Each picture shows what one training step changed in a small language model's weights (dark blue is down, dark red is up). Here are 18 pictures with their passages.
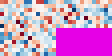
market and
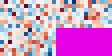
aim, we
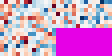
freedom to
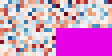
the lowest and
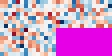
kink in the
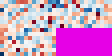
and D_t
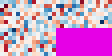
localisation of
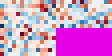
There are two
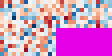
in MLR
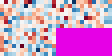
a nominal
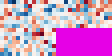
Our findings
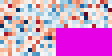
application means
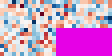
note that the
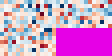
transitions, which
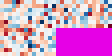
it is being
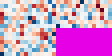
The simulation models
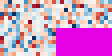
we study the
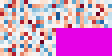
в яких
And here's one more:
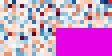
that the average
